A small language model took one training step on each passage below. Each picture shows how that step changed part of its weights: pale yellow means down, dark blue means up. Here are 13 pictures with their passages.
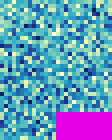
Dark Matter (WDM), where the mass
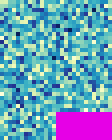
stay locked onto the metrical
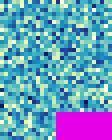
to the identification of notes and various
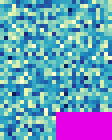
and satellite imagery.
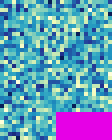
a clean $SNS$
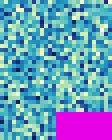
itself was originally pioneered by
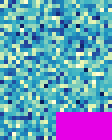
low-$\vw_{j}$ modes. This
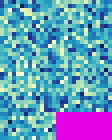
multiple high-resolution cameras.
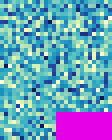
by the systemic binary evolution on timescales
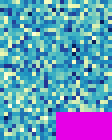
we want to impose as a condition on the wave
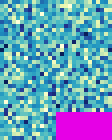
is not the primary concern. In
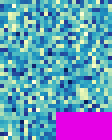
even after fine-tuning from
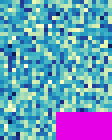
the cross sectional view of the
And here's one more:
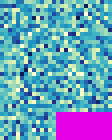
contour penalty therefore
